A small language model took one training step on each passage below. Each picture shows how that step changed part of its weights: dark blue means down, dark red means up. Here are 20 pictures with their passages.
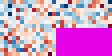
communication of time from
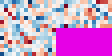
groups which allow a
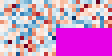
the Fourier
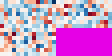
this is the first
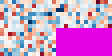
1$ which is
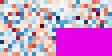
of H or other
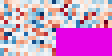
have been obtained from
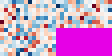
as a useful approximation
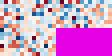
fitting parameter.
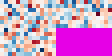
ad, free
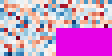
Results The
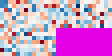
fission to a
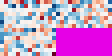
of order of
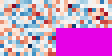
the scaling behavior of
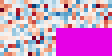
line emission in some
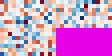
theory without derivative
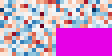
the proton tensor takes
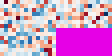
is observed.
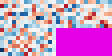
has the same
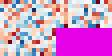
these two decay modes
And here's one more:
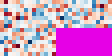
polarization channels. In
